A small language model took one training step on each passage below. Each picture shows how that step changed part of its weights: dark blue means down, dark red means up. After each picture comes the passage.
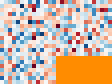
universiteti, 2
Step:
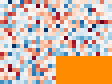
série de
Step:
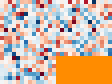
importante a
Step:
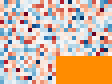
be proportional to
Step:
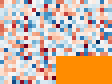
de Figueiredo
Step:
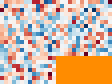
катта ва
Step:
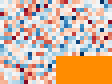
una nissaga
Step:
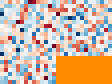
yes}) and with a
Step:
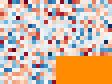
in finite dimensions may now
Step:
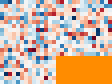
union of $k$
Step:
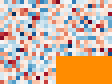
de fond sau
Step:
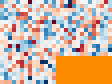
{\em Proof.}
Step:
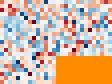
vezes ele
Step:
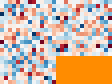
Verlages -
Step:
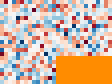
the vector field
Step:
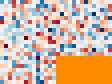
act locally on each
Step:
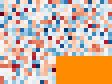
/ elliptic}
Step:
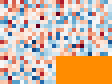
$t$ is the
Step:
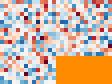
under the Head of
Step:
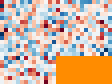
surrounding the
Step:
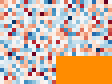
\varphi_B +
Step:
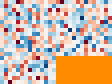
was designed to
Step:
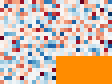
в текущий
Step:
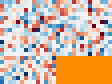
and hence the same is
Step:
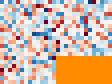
unital algebra generated
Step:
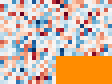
parts, we can
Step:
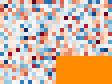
Китая и
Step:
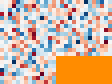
utilizada para
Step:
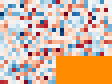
paper, we present
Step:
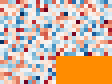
if not. In this
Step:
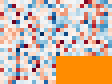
If $G^{\varphi}$
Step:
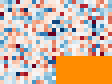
the following (conditionally
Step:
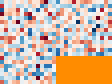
third row
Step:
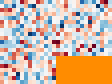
- Šolar
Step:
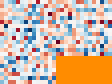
de três
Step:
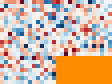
в структуре
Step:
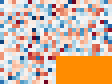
and short computation
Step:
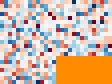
of Behavioral
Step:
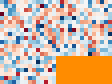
action on the base
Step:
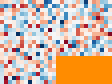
S},$ we set
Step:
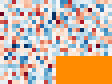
swept by minimal
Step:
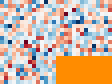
terbilang cukup
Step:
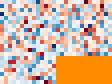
We set $\{u_p
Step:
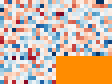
in emphasising
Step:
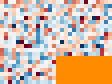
$A\,$ such that
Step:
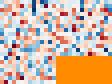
of moments up to
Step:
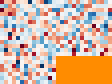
dos resultados sem
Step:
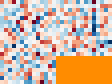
fill completely,
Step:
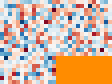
Our goal is
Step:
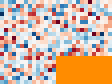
an isometry of
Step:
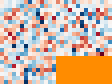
ga yaqin
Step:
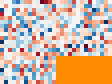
Patients were
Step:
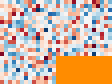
component still
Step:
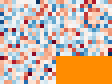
We then have the direct
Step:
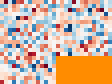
the diffeomorphism of
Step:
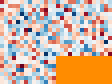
space mentioned in the
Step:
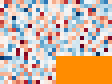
numerical integration
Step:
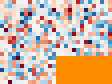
che il suo
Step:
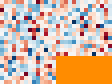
4 that plot the
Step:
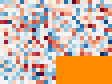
of $n$ into
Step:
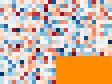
on the segment
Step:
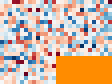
diproduksi di
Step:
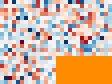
be very difficult
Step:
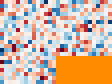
que o número
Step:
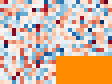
its density is
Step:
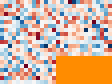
on the relationship
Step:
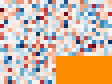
und ist sehr zu
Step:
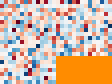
inferir que o
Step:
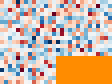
Next, we show
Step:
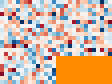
de usar novas
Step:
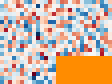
small that $40
